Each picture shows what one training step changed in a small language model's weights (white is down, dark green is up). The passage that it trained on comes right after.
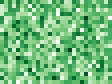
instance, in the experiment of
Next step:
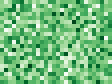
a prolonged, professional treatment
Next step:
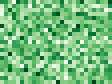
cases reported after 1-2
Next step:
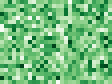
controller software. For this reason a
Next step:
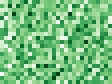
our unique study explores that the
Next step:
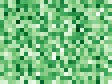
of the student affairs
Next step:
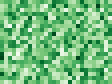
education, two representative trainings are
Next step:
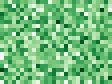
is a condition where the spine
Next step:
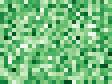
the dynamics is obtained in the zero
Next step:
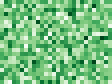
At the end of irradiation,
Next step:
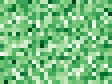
grouped according to Very
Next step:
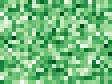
to learn and understand a user's
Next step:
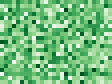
bosons with a three-body
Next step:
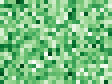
Through the collisions, energy is
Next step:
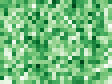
Health), and market trends shaped
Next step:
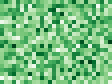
side of the top bar as seen
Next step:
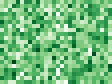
source (55%), biomass
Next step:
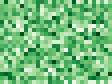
time (in orbits) at which
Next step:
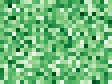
the regime $R \gg
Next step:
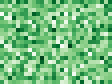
al., 2019). The achievement
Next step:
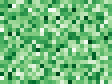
should be time-independent.
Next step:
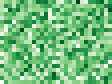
measurements with the prototype
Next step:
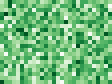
It is clear from the table that
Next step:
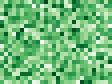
of Ba, Ni,
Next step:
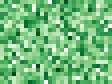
_{l}$ and $\varepsilon
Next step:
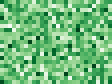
means that the model correctly predicted
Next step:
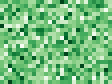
are fitted with a double
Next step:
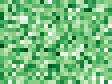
are delineated as forms of
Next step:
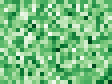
face of the nation. The
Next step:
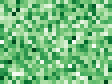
taken out of the mould as
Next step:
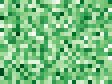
leading benefit is that new knowledge is
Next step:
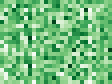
the present study, we have made
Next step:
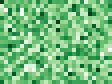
development cycles. For example,
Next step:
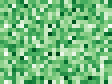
of the additional spatial dimensions are
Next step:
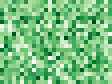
Imipenem is administered
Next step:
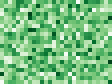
among families (all
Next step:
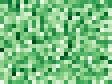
operator. However, since these
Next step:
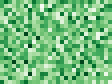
other hand, the results of the
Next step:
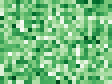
clocks, (c) bring
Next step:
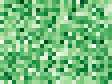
To understand better the motion of the
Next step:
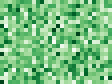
have been investigated and related to the
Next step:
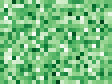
unexplored and we would
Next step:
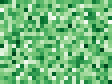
candidate set contains the true cause).
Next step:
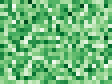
Diverse ions: Interference of
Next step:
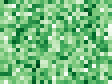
deep decarbonization of local
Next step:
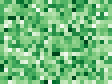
of Environmentally Friendly
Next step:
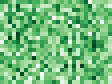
hysteresis, and
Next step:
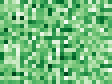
similar to the orbifold
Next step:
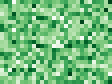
performed extended simulation experiments, which show
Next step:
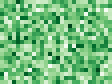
solitons; nonlinear guided
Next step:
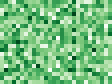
performed by a radiologist on
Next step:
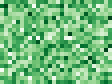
(14). For webs with transverse
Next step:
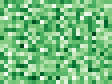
Darboux coordinates. In
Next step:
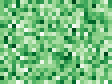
surface (H_0) in
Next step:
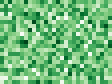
Satisfaction"). This will
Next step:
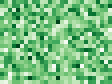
languages. We provide an
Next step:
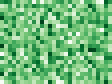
momentum independent force fields and unitary
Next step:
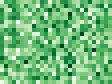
\end{equation} by using
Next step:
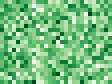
is missed. Finally,
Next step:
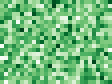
satisfied. This implies the conservation in
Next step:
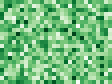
pure state, IDQS is
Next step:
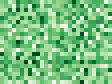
behavior of the resulting estimates is investigated
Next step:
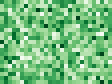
Total Vaccination $$=
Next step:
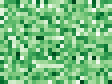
colony forming unit (%
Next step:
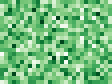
phase compensation can be satisfied
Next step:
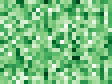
informed consent from patients was
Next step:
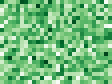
science literacy through the lens of
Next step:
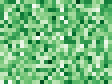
microfibril with symmetric
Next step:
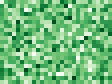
the $TA$ feature,
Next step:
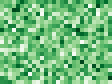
more Sr detected from the
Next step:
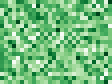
and distribute high-quality
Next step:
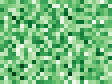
frequentist confidence intervals. In
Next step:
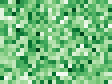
run in the interests of their
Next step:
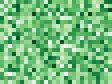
acceptance.⁴⁸ It took
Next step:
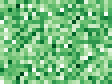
region has a rather cold mountain climate
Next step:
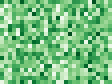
be solved explicitly for even very simple
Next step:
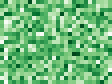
to support this technology. They demonstrated
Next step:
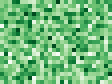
combining “primitive”
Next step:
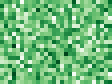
conditioning function $g :
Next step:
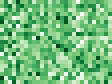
as a function of their widths,
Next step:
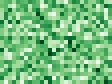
of supply chain integration, they do
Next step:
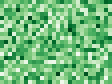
should be clarified that
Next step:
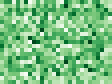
signal. This requires to take care
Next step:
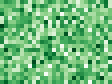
which means one ICME contains
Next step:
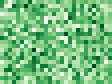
In our study, hypertension
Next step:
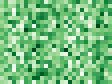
age >40 weeks) and
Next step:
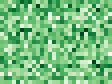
foreign student's perspectives of
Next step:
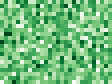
$\kappa$ at equilibrium for a
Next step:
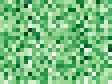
presents the results of the research of
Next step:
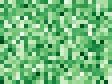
to the management and data plane
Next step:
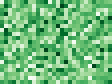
nC) with a 40
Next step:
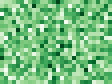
methanol over 10-ring
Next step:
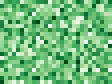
pool (SGST) across
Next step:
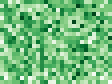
for determining the purchase of
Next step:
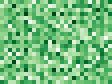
variables which consisted eight items
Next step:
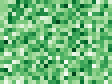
the evolution of the impurity states
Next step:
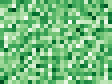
product with 100 bp DNA
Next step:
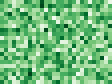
given in **Figures 1**
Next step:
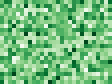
11 with simulation parameters. Specifically,
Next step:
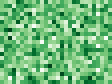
the first and second eigenvalues in
